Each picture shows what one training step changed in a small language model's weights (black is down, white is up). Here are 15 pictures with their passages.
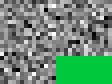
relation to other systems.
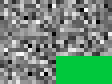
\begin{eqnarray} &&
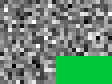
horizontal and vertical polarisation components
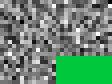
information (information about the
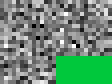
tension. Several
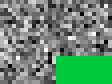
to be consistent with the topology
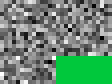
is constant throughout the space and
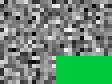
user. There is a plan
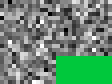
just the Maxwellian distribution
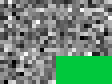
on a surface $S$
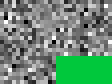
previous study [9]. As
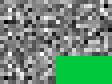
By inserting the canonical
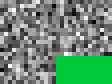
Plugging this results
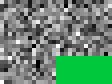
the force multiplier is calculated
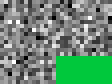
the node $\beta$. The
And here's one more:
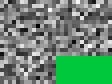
the optical domain the algorithm has
